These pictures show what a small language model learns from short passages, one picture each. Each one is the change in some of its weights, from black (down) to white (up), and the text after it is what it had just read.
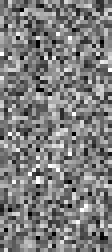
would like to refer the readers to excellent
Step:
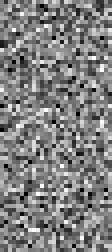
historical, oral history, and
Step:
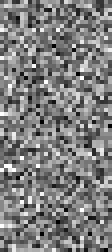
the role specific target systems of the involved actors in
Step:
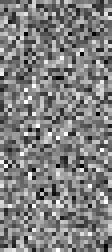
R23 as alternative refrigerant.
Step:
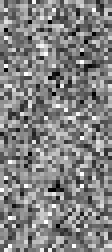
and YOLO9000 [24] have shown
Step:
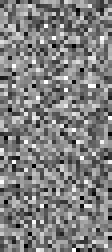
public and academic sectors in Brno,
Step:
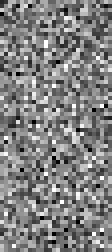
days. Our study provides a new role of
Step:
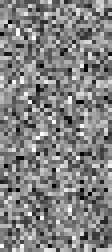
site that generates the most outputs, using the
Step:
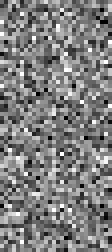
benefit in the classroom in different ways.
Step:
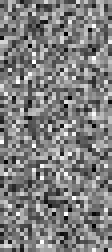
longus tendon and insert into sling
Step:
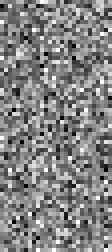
road soil. Soil samples were taken from three
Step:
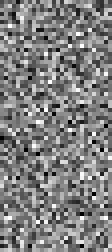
of a few meV [8,9], and
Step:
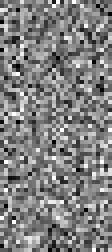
it Described by Current AMBER
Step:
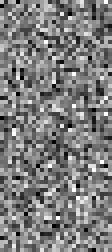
occur when a single chromosome is present in
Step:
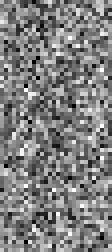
network, such as in a classification task, is
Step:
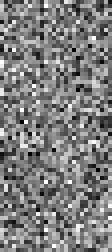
- i. There is no significant difference in job performance
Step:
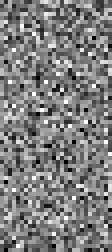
increases. In this regime, they reached
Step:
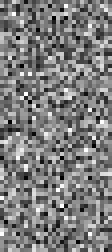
to be "impartial", to be women who
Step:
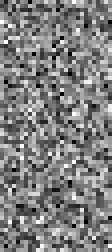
competitive edge in the market”.
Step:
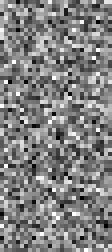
SSI value 36 and 35 respectively which indicates
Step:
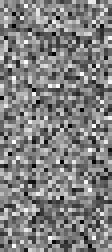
Institution and sections Data from revealing
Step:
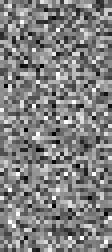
formulation was evaluated for key physicochemical properties
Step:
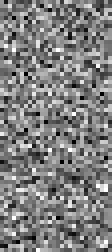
is in the form of better vaccines.
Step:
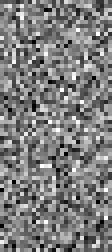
in other materials. The adjustment of electron and
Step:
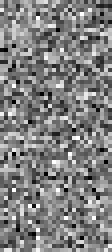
risk of occult lesions during mammography
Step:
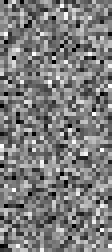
be dealt with later. There is no
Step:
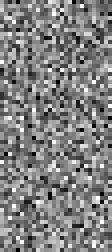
in many places in Qur'an and
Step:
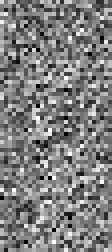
treatments, that is, of the sources of
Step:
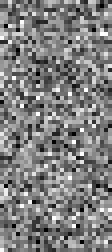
adverse effects on population such as - inability to
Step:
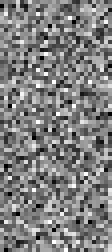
hundreds, thousands,
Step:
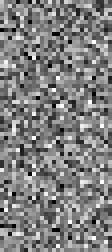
and by Associate Professor
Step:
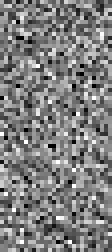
with greater financial debt in the general and GRT
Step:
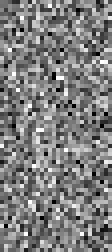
of Occupational Medicine and
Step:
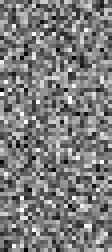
portal vein or non-neoplastic causes
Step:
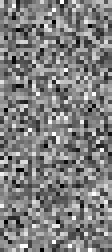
/ Antoniak, Maria /
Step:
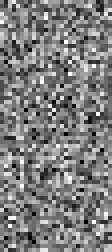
pride in their mango, and it
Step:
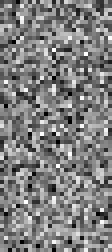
of the analysed countries demonstrates that the main support
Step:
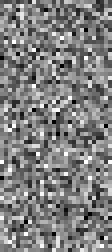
in material (ion implantation) or
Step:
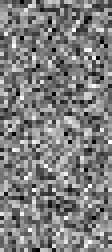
(if available) Channel Date
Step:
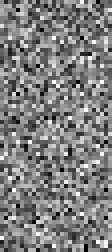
to 15% since the 1980s, even as
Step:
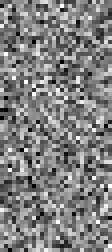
periods of time. However, their electrical performance
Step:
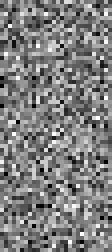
most of the information responds as a natural continuation
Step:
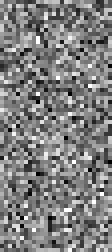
visualizations that clarify where to
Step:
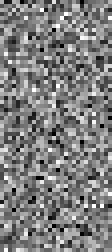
Mitomycin C, Surgical
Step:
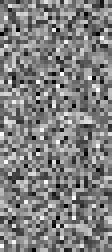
Velocity profile of Zenit-2
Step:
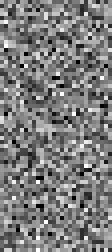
care of the poor was not strictly speaking
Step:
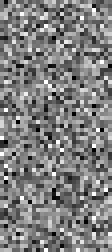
judged by its consequences to the group
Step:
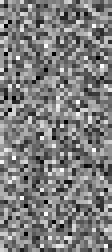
hours): Performances here refers to
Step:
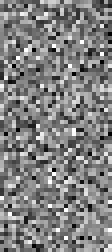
x points between the gradations having equal weight or maximum
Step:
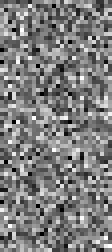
In the practical activities of the internal affairs
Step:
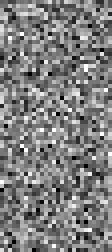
Mrs. Bennet is
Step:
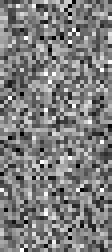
Pathway 4.5 (RCP
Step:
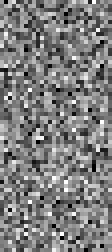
being hero may vary) and bring
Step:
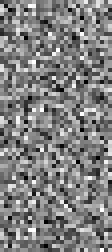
Uganda National Roads
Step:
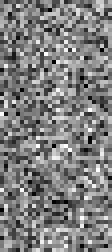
through accurate, fast, and accessible
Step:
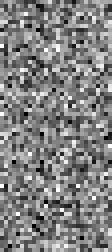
energy can be transformed into thermal energy, using
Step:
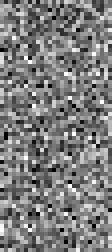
to the public. - Government should implement a
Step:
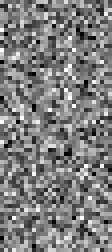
flavonoid contents: As in
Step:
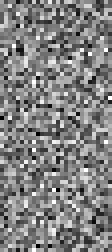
and discussion, respectively. Finally, Section 4
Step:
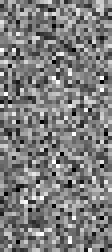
implementation in urban areas, which poses a significant
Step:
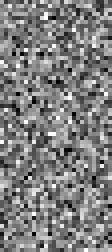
stand reveals that broadleaved trees
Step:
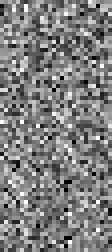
let us note that the discursive model
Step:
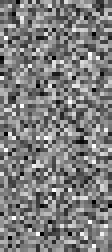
of pathogenic bacteria but rather via a
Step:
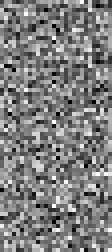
C_x$$ The reversibility of the
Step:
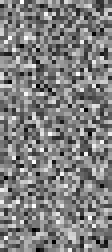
quality monitoring. Results show that the proposed method is more
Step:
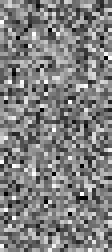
this method, nanoparticles are
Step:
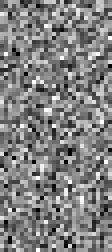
hard skill can be developed through dedicated
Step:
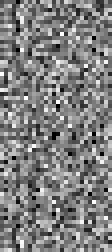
of distance learning, the latter can be
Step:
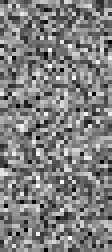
win, since H is a next player
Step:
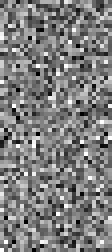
public keys to the outside. Bob uses
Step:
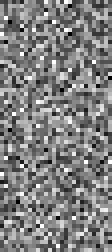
1. The reconstructed period of the
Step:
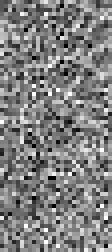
strain at these locations. Figure 9:
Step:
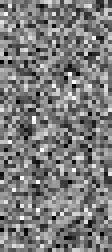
goal, we have set ourselves the following
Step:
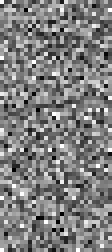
Prototype phases. To compliment
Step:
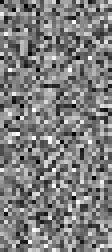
the existing arbitrage opportunities that are created
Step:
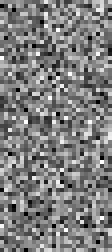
phenolic content (TPC) and total
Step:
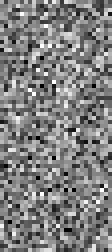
hundred and fifty ethnic
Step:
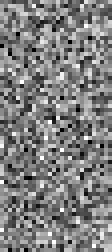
Salt 7: Yield 40%;
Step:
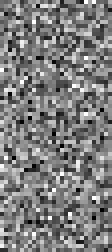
during polymerization. Basalt is an
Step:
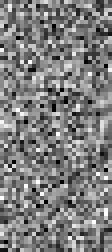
generalized for different optimization problems. References in
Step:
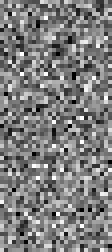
connects two adjacent operating control points is
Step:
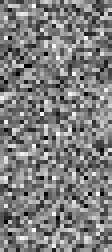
V., Nguyen, X.
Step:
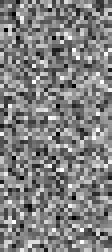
of awareness was seen in placing an
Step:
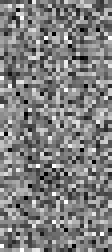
in amino acid metabolism and are
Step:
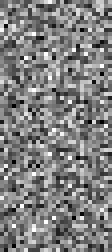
international countries problematic waste inventory,
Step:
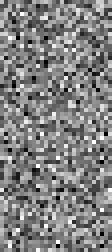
good in these simulations with a fractional
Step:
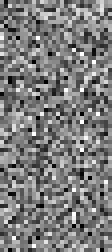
had to achieve 95% reliability with the
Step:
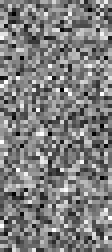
five treatments: T1 (pure water),
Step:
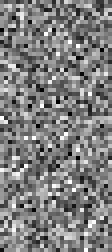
in a column that pass this predicate—a
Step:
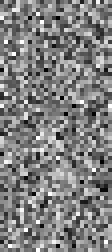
used in order to access the knowledge and the paths
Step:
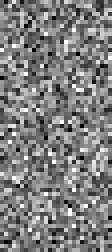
be a big problem in developing countries like Nigeria because
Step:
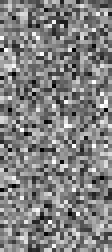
a gel in an air thermostat at
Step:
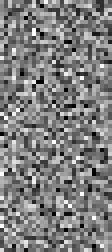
may cause unexpected application ¹
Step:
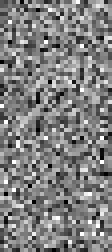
perhaps threaten our jobs as teachers.
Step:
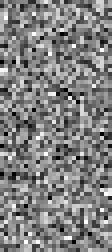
temperatures of the stone columns are determined
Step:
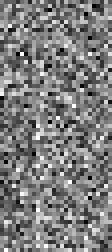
from the State Statistic of AR:
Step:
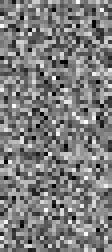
for protection against competitors. Worse
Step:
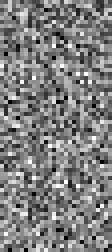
a system at a certain point in time,
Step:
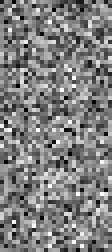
should be operated in both photocurrent and
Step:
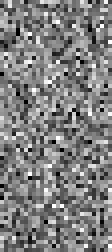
authors are full time employees of the manufacturer of
